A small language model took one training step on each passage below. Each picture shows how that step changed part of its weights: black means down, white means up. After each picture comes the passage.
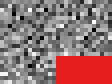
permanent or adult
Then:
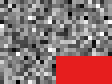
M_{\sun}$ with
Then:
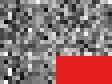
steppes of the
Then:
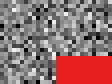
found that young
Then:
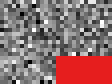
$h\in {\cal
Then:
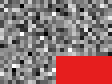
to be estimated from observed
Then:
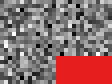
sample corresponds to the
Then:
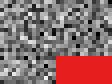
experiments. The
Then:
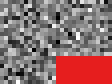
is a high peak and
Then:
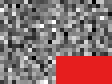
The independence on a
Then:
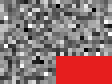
The most represented fields
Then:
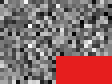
Thus, one obtains
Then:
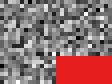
a pseudo
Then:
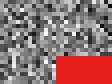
the observed effect may
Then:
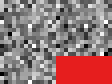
as follows: Assume
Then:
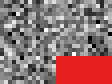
be decomposed into an
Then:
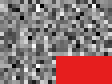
*The Journal of
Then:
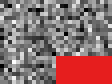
countries like
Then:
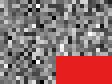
Nowak. On
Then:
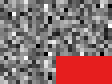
Data Analysis
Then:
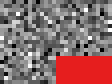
be its component in
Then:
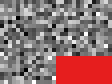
vision of industry
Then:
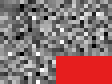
of society, the
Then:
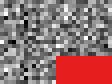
map is naturally
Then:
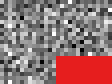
system secret key
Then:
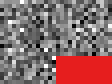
Note that those effects
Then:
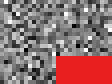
analysis in this regard.
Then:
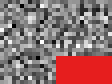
involves expression of
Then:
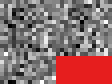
Tsalles as a
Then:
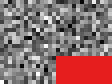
and a standard cell
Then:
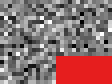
vector fields on this
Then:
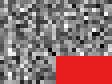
this behaviour the total
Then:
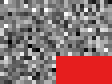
t df Sig.
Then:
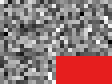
part of the study of
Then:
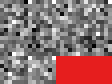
be described at multiple
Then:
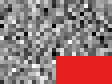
is not feasible
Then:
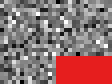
one of the extrema
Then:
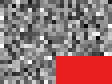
odonatology in
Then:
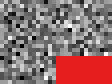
after printing. These
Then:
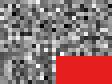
interpretive tools
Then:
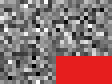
villages, have
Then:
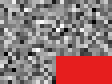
target, often
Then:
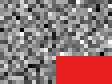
maximum applied strain
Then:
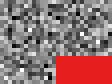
for a ZFC
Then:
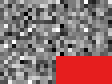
solutions for different choices of
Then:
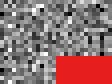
an ``attractive
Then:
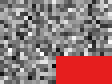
established models may
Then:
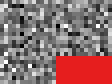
file to locate
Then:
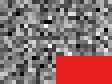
through a PID.
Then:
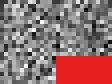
the Langevin
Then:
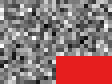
freedom of
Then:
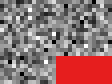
As the main part of the
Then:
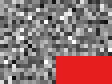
dimensional linear models I.
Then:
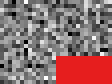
masks to identify
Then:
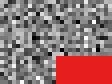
of these are needed:
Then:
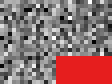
been widely used in
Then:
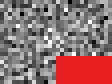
converting phenolic
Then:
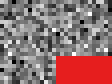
This expands to
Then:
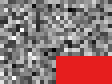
the performance of various
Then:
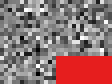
sketch of the
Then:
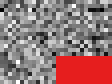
principle of
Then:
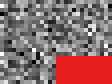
Finite Difference
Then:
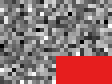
transition coexist for
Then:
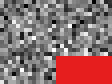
This process mimics
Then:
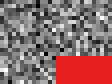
and $p$ is
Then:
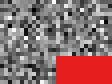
They realised that
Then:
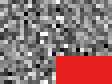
is transformed under the
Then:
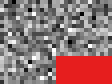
the Higgs field
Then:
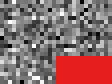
with a concrete
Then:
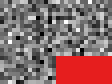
density. Note that the
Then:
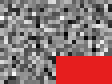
computations yield \[
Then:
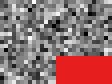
(centre frequency:
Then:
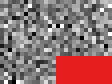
is an interval
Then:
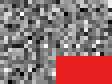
awareness gap
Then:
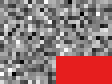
curvature tensor
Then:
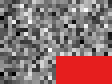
BAL quasar
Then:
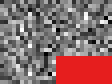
$f$ denotes the
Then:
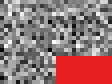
areas that would allow
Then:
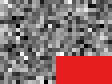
Taking moment
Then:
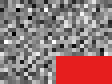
using their expertise and
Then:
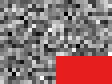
main data sources for this
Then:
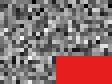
accuracy. These
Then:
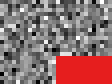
The error for the
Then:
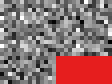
we differentiate the
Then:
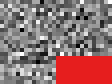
unrooting input
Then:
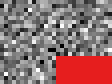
LeuB (Table
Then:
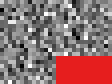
we can restate
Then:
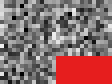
connecting the site
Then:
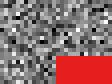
with temperature $T$. This
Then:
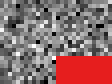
the densities of
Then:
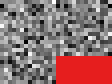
generated locally with
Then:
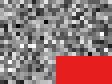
induction, we
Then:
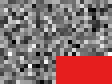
the decomposition of
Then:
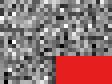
flux normalization
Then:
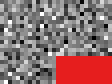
is compact, the
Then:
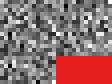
the first by introducing the
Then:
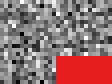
best possible solution is to
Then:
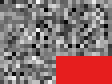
with nitriles
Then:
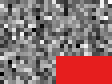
numerically. In our
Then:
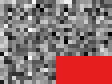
\rcg\ for a
